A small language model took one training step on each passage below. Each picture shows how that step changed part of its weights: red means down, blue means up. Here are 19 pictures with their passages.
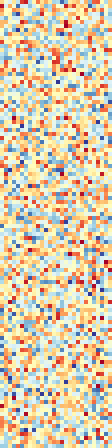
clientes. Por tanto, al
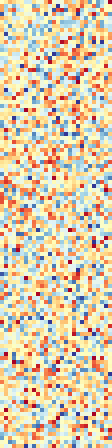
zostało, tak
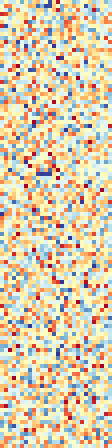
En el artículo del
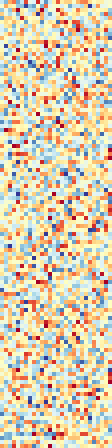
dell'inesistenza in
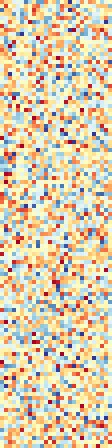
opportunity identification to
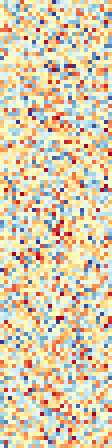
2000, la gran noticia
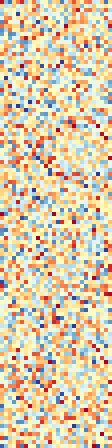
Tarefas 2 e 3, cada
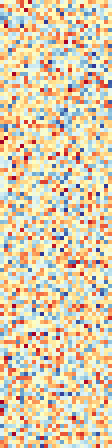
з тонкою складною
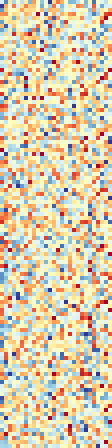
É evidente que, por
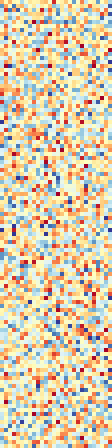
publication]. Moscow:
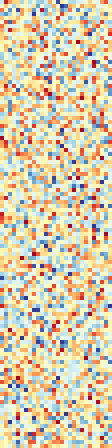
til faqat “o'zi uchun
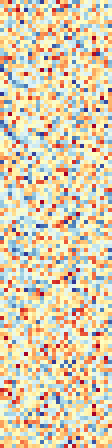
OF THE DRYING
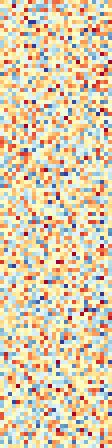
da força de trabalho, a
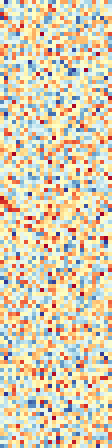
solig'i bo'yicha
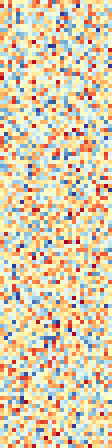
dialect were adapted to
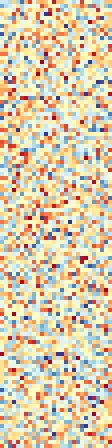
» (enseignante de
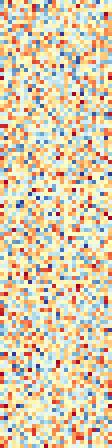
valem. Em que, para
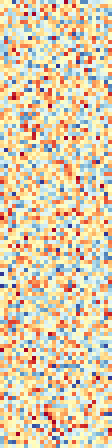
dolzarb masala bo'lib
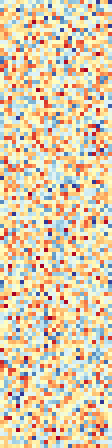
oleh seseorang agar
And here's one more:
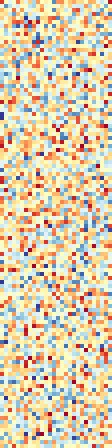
alih fungsi lahan
